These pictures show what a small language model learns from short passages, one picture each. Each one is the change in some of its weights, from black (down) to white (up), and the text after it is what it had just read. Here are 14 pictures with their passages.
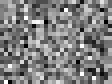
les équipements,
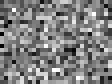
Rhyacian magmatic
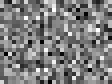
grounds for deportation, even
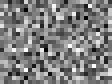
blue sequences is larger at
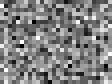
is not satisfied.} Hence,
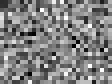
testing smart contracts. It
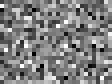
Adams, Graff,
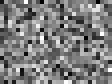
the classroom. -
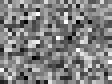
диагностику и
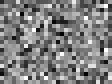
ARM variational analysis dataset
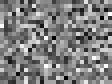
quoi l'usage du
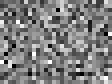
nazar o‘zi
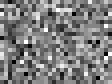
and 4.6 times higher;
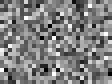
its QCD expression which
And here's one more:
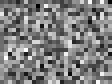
the peak power in the visibility.
